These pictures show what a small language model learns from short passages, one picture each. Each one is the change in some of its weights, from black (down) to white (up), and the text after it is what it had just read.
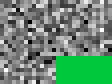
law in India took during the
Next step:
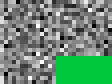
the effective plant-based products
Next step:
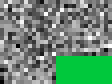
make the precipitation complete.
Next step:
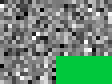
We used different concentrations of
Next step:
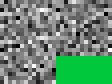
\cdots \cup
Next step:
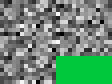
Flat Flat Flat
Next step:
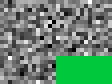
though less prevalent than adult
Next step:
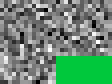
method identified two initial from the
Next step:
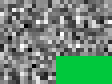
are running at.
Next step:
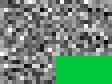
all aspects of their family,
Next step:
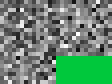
hormones are not only responsible
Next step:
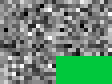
by bentonites.
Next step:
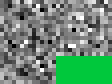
chemical reaction assumed here is of
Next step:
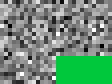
Informed Consent
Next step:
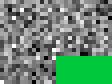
results. These are known as
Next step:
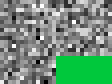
so on, to the expected
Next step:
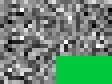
for students in Teshreen
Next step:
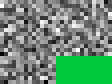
According to the obtained results,
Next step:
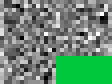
hide the complexities of
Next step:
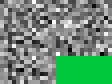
of available ground-truth
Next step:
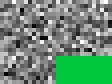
bacterial throat infection according
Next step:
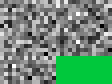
Programmed. Available
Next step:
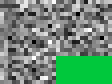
appreciation of and
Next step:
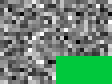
step and perform text block classification
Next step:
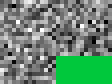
that the Uzbek economy is
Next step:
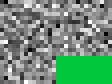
to TiC is zero as
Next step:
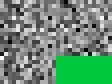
2. Literature Review This
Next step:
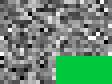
carries the instructions from proteins
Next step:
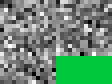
marginal areas, due to
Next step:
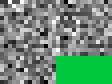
eagerness for easy
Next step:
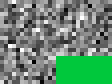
is compatible with our
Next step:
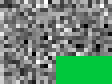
Organic substances such as glucose
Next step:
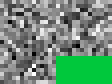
of previous year growth is negative
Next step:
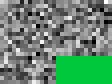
sample were counted to determine
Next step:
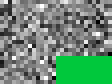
Church and how governance
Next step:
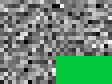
group Antonio
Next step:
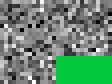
1. Name of the
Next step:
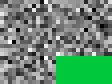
kg and organic manure used
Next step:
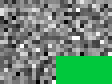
in the Drift
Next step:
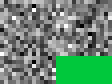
Tian and Gou
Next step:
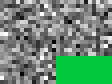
incidence of early postoperative
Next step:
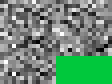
of the equivalent stress respectively.
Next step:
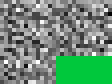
of the key factors for the
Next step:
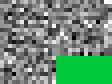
and a deductive strategy
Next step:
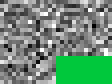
the same label for a batch
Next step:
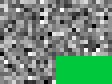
one of the main principles of
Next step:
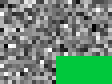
increment for system 1 without
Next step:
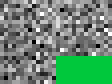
pupils and support
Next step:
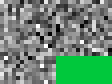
eggs. In other
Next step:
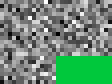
Partnership Dynamics
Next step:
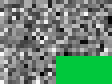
are four types of cows
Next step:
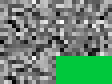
of 30 minutes in half
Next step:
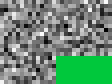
while kojic acid
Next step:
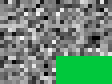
adds that a designed
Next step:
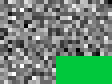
by TBABC.
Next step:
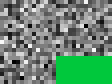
Experts could relate
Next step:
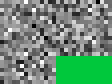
MS Spectrum Positive
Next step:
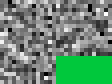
guideline, present:
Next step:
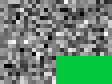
was crystallised from acetone
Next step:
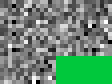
can also provide a match with
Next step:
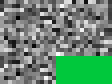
consisting of a skin and
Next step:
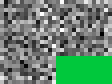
study various aspects of the use
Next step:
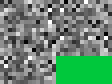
other normative document), any
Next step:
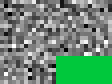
*An Approach for a
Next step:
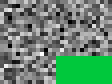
a boson to
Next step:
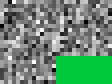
prey. Consequently,
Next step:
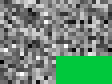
order to strengthen the fund required
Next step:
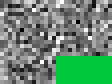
the membrane insert area.
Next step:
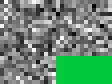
selected figures who lived the
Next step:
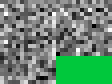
MLR values were detected in
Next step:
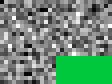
simulations have established that the
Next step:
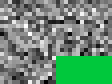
is well-suited
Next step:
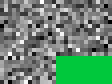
2.3 I ensure that
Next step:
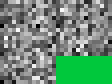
S5. PCA
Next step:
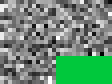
After a few months, there
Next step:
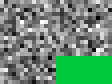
effectiveness of literary education is
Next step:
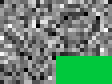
lost between 60 and
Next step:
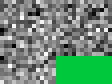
that were mainly directed at
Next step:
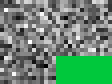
young people have very different experiences
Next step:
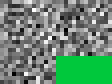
the total investments. Figure
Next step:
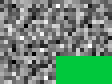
that is described in the novel
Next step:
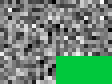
Prefer not to say
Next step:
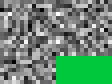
Steel Research*, vol.
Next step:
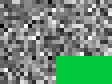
Positive TN =
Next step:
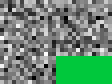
adjustment of data with greater
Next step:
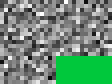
purposeful, adapting the
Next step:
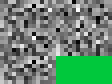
processes, used in lab
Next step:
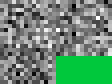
of all strokes
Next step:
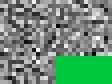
of the cricket administration
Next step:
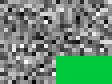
and trained simulated clients to act
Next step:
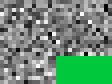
are less prone to the
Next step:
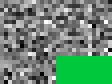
outcome with all the 8 patients
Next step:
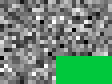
resulting in an offset operation
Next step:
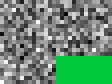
sector infrastructure and services.
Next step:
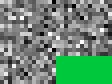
California Sur using
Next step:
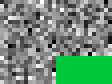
they respond to the question
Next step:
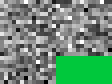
**Cleaning the collected
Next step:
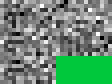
the pharmaceutical care process Information
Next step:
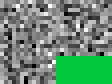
from publicly available repositories
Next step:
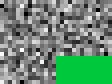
and pomegranate
